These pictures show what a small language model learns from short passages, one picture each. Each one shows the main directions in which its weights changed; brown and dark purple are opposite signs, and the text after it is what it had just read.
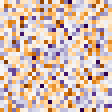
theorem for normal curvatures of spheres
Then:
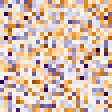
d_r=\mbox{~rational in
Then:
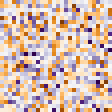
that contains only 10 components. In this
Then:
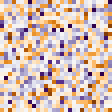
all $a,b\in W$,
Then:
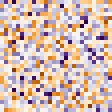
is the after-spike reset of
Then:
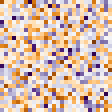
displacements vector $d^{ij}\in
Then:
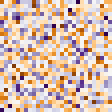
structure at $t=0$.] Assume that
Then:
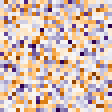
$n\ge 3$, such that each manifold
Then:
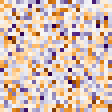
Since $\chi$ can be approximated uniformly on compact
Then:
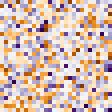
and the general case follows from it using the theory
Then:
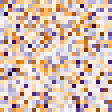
\pi, \psi_\lambda,
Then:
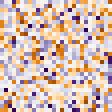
order $7$ in $\Hh$. By
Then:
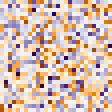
a single matrix. The values of the model parameters
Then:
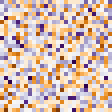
spirit of $A_{\infty}$-theory
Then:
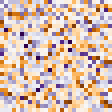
observed in terms of the longest time step
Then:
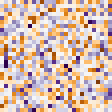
ourselves to a sinusoidal function
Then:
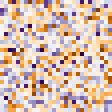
means that $(19)$ does not have the structure
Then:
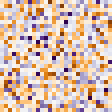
for each $k$. Each vertex in
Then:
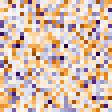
proportional to the local curvature of the free
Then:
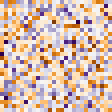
DS, hsu}) that every compact
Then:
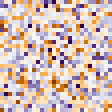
observation, we introduce the following function, which can
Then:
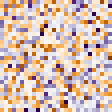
continuous limit, we consider the ratio of two such
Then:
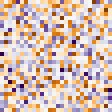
approach yields a new access to the
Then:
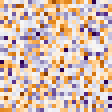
in \cite{Galway_2001}[equation
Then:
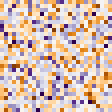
called the \emph{weight} of
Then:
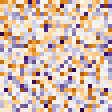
in moving a vertex from $T$ to
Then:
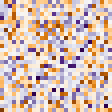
$. These equivalence classes are called \textit{set
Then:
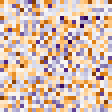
to send the edge of $\Sigma$ corresponding
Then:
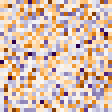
for $i\in N$ and
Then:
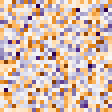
the usual product does not make sense (see the
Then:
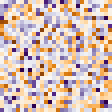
note to provide the corrected form of these
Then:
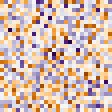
prime and $\delta$-stable. {\bf Case
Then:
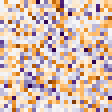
para a solução de
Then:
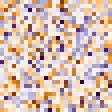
Or the point only occurs in the wide
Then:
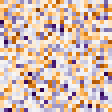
kernel of this map. We first study the fiber
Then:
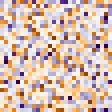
the dependence on the state in the current cost would
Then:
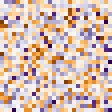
motivated by the biologically relevant situation of
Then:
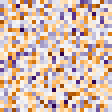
$(-\infty,0)$, we conclude that
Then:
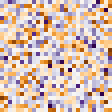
see \ref{210}, of the form
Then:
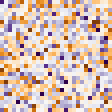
random matrices. (Here $N$ was the
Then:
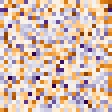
functions described below. Sampling from $\mu$
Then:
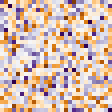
\in x \iff \forall z (z
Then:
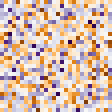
The prevailing current terminology---for
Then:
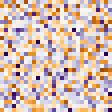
$X^{c}$ with locally bounded total
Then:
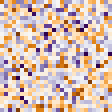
Singer. To add to the confusion,
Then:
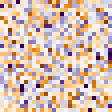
and its consequences} Recall that a function
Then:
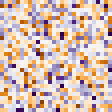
and a right shock traveling in opposite
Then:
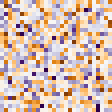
\partial {\bar{\partial}}) \mapsto
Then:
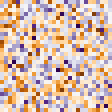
(See \cite{SIB},
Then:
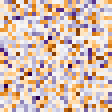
$n > 8$ numbers is a subgroup of
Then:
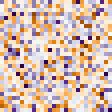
us to approach the problem from a point of view
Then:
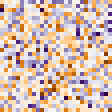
caption=\bfseries{Implementation of
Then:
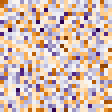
bundle $Q(\C)$ the induced metric.
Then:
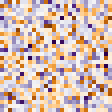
and discussions in Sections 2, 4 and 6
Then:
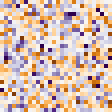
$Q(y,\beta)$ and $\displaystyle
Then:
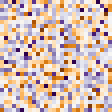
is an odd function. Nevertheless, the
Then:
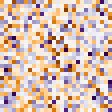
the {\it shrub} with
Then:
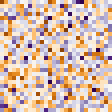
of $\con$ by the embedding of
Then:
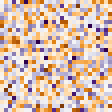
any von Neumann algebra can be embedded, as
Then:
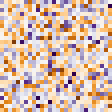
equivalence explicitly . Two bounding cochains
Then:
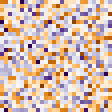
respect to the interior of the domain and all
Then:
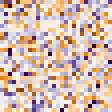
\end{align} It is easy to see
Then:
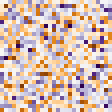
disjoint images). The image of each of these
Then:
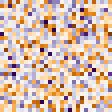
and $\delta_0$ bound disks in
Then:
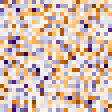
\eqref{E-kappa+} can be limited
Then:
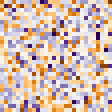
be orientation reversing or preserving depending on the
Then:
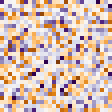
between the right and inverse left eigenvectors can occur
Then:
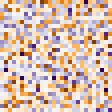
can first compute $a_p(t)$
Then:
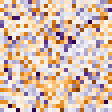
layers are implemented differently in that the
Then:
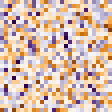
where $X\in\X$, we know
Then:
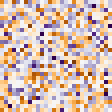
particular, if $X^{x}(t)
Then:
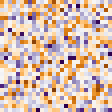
exactly homothety of corresponding metric. By
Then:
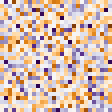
therefore, by Lebesgue's dominated convergence theorem,
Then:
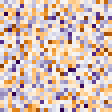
+\lambda \displaystyle \int_{\Omega}
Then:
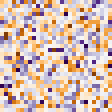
the principal directions either selected or discarded by
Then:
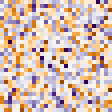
than our reference. \rev{To better
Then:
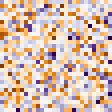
points in $\partial\Delta$ are switches
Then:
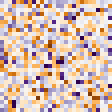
the method of substitution fails whereas the
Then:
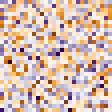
dynamical map $f$, the actual knowledge of
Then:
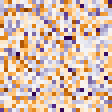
holonomy group, whose base is
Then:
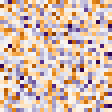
Now ${\rm Aut}\,A_6$ contains
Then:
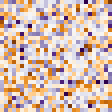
study nonlinear elliptic equations that might depend on the independent
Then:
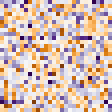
bounds for some families of finite groups.
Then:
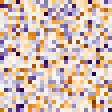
(6) and (14) are identical.\\
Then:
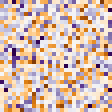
is an upper semi-Fredholm
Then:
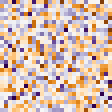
is solved Speedup times faster than model
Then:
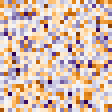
$\kappa$ at $x$ is given by
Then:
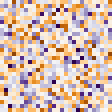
spectrum does, when $R$ increases. Then
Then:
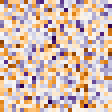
constant curvature $c\neq 0$. Then a
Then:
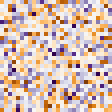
entries $L_{i,j}$. The initial
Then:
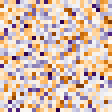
The second statement of (\ref{e46})
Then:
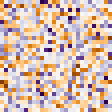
be coarsely embedded in the product of
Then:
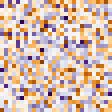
and $\beta_{t}$ be a path of
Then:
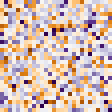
\mbox{ } y) \rhd
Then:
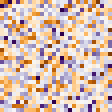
variables and mixing rates are similar to those
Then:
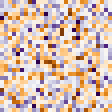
nothing but the solutions to the second order equation
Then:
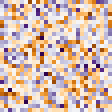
subset that contains $S$. This forces
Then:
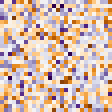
semble que la dialectique,
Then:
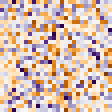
is a center. \ \ There is a
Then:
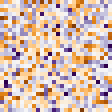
Monday regardless of the outcome.) So
